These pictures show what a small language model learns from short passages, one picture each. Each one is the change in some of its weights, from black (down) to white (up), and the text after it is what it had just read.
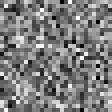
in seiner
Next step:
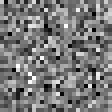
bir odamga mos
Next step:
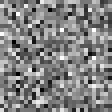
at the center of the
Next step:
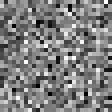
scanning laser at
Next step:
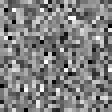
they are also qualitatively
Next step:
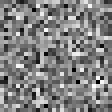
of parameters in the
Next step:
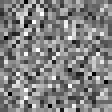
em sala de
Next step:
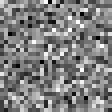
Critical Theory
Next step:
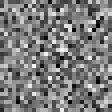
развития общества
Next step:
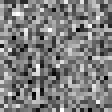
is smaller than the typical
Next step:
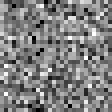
and reset the learning
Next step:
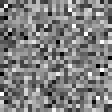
pulsar PSR
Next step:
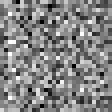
left hand side of the
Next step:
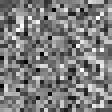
que en él
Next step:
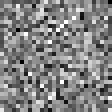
observations. The left panel
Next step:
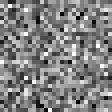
cache set, resulting
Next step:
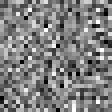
cunoscut și
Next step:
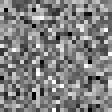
between the classical laser field
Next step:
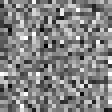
Educación de la
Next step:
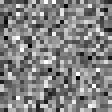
frame. Since FSA
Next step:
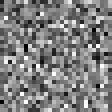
bug), faulty
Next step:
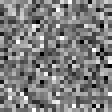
beriw motivini
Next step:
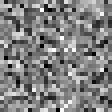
are three different degrees
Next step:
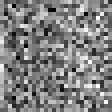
here, and their positions
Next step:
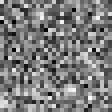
//Inter education &
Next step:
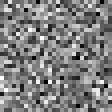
a restricted range of
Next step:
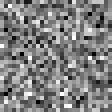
вищої освіти
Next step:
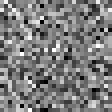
коллекций в
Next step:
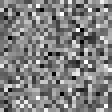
taboos and
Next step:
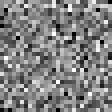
an SDN
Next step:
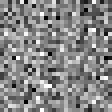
ZnS crystal
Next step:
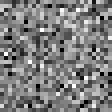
components over time, will
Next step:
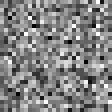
A proletarian
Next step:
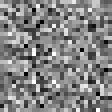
the vertical distribution of
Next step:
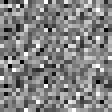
fundamental parameters are still
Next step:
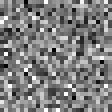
vedere” și
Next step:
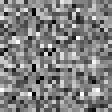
match the matrix element
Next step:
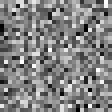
observação de Buber
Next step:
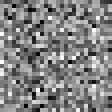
for the construction of the
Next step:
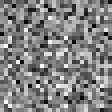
for a gaseous
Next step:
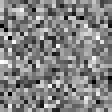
in the top panel are
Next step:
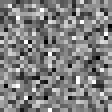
study provides essential input to
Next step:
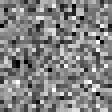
in an LLM through
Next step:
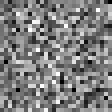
para a aprendizagem do
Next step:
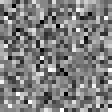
our consideration. In
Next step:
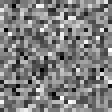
frequency and dipole
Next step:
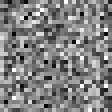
spectrum and is what is
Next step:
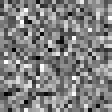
de demanda, uma
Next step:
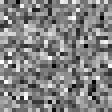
each quark pair is taken
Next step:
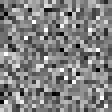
Abbildung 1.
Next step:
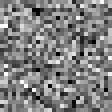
trecutului ca
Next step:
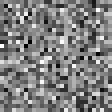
korxonalar faoliyat
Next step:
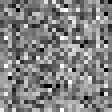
data practice classification and
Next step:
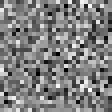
successful crossing of
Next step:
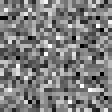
re-scaling of
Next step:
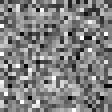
epoch (see Table
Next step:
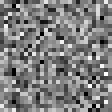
factor, creative
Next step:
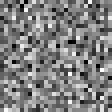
e reforçou
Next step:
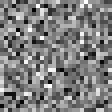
of a matrix.
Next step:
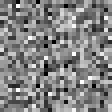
random direction. Therefore,
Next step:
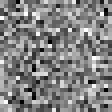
volume of the minimal
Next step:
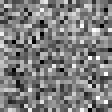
resolution, extending the
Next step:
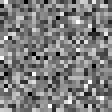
Commonwealth of
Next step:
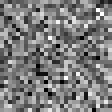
strategies for client
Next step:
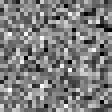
improved downstream performance.
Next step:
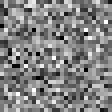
Ideal /
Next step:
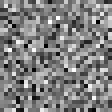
While the nDCG
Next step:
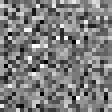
the Hamiltonian modified by a
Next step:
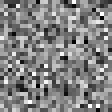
galaxies and possibly in
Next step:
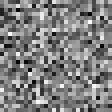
path length through the
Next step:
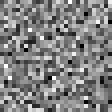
not eigenstates of
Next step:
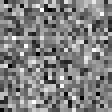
are Kramers
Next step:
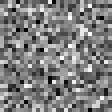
of order $\nu$.
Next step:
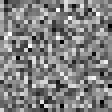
we explore only three machine
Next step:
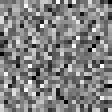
Lick lines.
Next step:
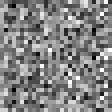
and content encoder and
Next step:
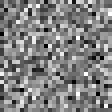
Estudos e
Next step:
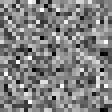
defining a simplified
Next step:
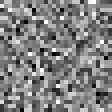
find that the width of
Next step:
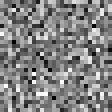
on the 17th
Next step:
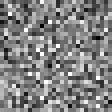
confusion with other
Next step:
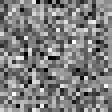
texnologik ta'lim
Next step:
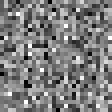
do momento em que
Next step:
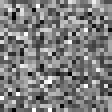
the internuclear probability
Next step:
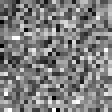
globales en Test
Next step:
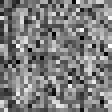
precisava de se
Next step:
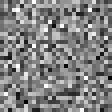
Water Supply
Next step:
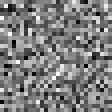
some flux rope have
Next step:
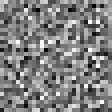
nazorat qilish va
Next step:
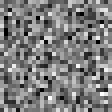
amal qiladigan,
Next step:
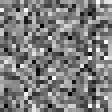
va monitoring qilish
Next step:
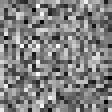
of the split bands.
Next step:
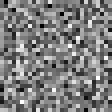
system is compatible
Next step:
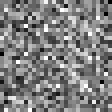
data noise, all of
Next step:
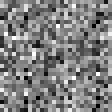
il n'a pas
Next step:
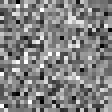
number of spectral lines per
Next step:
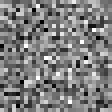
the rotational axis
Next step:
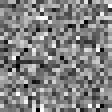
mata pelajaran
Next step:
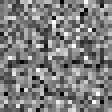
elabore as
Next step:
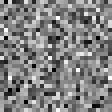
between Na-Si
